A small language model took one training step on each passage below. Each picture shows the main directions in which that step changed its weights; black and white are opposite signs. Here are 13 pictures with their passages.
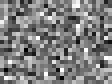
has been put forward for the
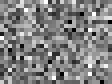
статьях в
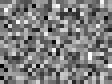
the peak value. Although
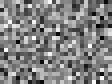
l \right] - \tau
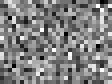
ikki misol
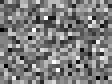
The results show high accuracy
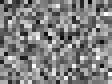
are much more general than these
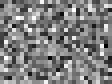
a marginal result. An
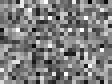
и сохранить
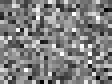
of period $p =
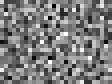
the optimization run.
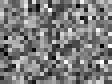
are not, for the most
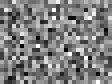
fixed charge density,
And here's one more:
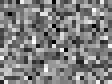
glued with another
